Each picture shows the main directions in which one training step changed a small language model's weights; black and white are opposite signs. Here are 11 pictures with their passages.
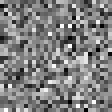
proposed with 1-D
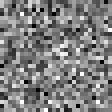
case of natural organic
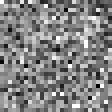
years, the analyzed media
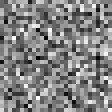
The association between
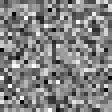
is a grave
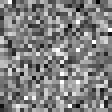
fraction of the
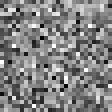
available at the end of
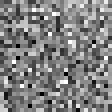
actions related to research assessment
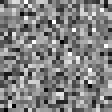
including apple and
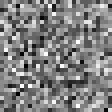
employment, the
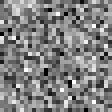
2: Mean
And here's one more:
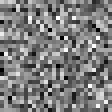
it is clear that the
